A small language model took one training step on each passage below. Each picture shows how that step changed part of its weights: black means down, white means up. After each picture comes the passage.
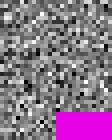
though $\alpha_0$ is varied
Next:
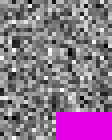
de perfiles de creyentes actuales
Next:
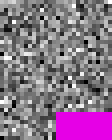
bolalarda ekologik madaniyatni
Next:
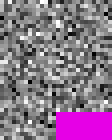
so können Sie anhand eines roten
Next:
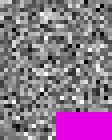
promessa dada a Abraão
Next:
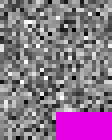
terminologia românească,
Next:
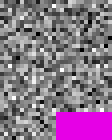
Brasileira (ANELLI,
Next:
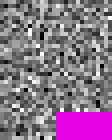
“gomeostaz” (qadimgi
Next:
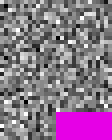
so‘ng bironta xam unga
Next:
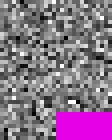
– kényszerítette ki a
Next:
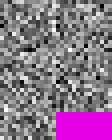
building blocks have been explicitly
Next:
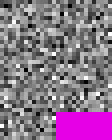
Black people); *Uncle
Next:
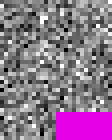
aussi bien horizontalement, dans le
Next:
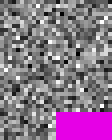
malzemeler yanında yeni
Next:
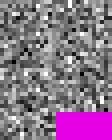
matrix by Fredholm determinant of an
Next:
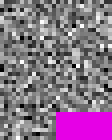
without the sign problem. While this is still
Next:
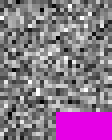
conseguinte, a APS,
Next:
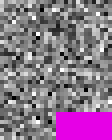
небольшие сроки) О
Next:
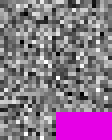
intermediate phases. The experimentally observed
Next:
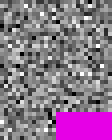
confidence interval at the given value of
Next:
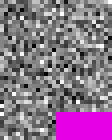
xo'jaligi sanoat bilan
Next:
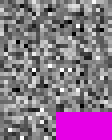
présenter comme un levier
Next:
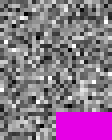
valamiféle egységbe,
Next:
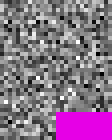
щодо продуктивності та якості
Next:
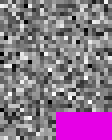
man das dann aber macht, ist die
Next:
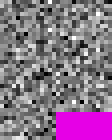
sample was estimated to be less than 5 K at low
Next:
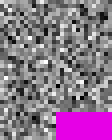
Potes, (2022) manifiestan que
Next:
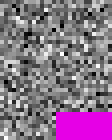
: isap Mangincop (v) :
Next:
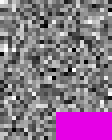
RCGI – Research Centre for Gas
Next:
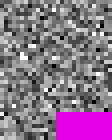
Iagul, Yașlâc,
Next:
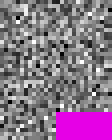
module $M_{k_{1}}$ satisfying
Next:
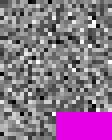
indicated with a circle. The position of the
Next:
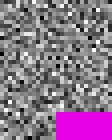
blockchain is summarized. As a
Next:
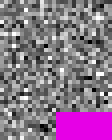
given sparse or intermediate regime one
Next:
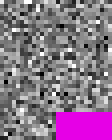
the novels of modern English
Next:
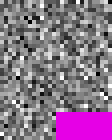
in motion relatively.*" Their boundary is
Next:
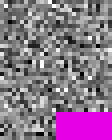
ataksiya va tutilish
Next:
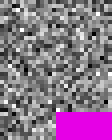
over large spatial scales is correlated to the configuration
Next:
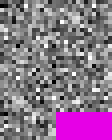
edilen babasının adı
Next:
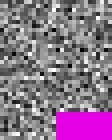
$C$ and the catalyst state
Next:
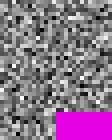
+ b \frac{\partial^2 u}{\partial
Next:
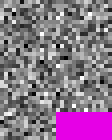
shear, compression, or one particular
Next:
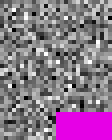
regarding the history of the attempts
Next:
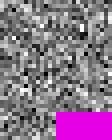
untuk peserta yang dinilai.
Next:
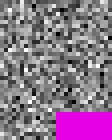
YouTube adalah situs web
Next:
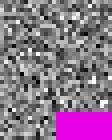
packet: There are four backoff
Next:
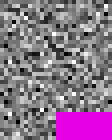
initial conditions\footnote{\ Since\ system\
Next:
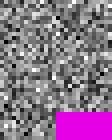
nette d'une phase translucide de
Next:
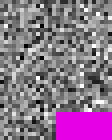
конференции с международным
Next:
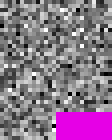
quantum circuit only consists of three operations.
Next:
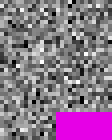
pelaksanaan, dan evaluasi
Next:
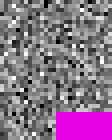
contribuam para análises específicas
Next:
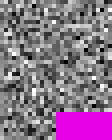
boyutlar: Öz bilinç,
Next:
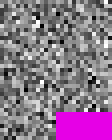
indicated for each curve. The chain length is
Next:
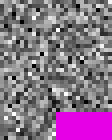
darak beradi.. Ba'zi
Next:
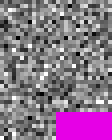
of the zero modes along the ladder for the two
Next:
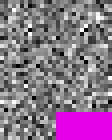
performed on $a$ that symmetrizes the
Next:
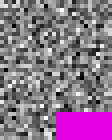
Véase Muñoz Barberán,
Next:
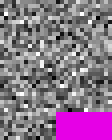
dos Tribunais, 2017.
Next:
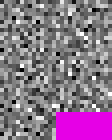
Використання шрифту
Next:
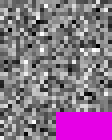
a blackbody model attenuated with an
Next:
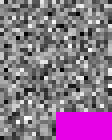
the symmetry energy term of the nuclear binding energy
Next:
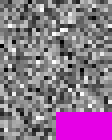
do refleksji, od
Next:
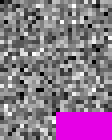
avgustdagi PF – 5781 –
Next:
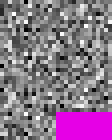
del derecho de privacidad, así
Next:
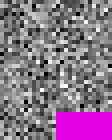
action under transformations of a particular symmetry group, see
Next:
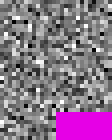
OS. This is achieved through the strategic use
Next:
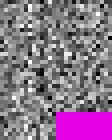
become important and the effective concentration to be considered
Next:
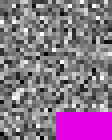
les ripostes contre cette
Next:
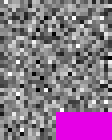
\vspace{-5mm} \caption{The ratio of
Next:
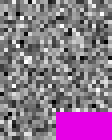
Adaptado de Projeto de Extensão
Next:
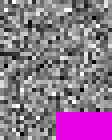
consisting of 95% $CO_2$,
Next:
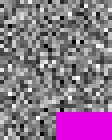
Saúde (CIF). O procedimento
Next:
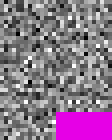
GROUND PENETRATING
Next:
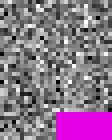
în familie trebuie să
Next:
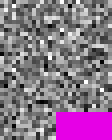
А. Интернациональные
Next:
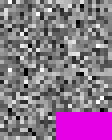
pembelian mereka sesuai dengan
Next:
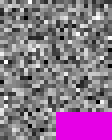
given in Table~\ref{methodT}, with
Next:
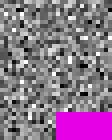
[2] Переводчик
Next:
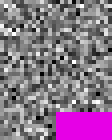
the air. We thereafter compute the
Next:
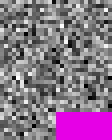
prosedürü kullanılarak
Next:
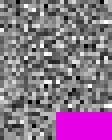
denote the flux dependence of the source counts.
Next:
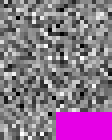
model of our space magnetic field. One point should be
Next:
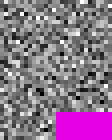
ČINNOST RESORTU
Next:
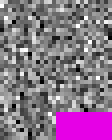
the pulsar community which resembles the
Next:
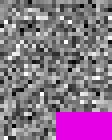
la primera y segunda caída de
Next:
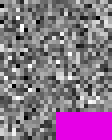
a la investigación y de carreras
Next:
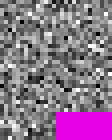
propagator for the transverse-traceless
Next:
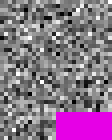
immunized four times using different schemes (with and
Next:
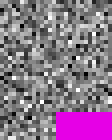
ayrim bir tilning belgi va
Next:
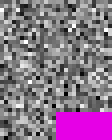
az, amit megtanultunk,
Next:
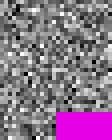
tegishli sohalarini yaxshi
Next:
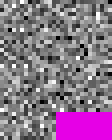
website to display and save the measured
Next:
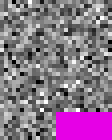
N$ dimension and sets the delocalization over
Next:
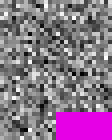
fading characteristics in a wireless
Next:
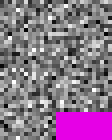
this article, one could consider trees with a bound
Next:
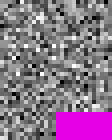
However, larger values of $\chi_0\sim
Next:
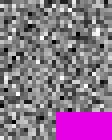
A. sieberan DC.
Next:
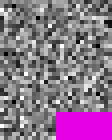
$G=G_0$ against the
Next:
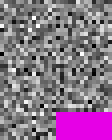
fitting curves are shifted downward for
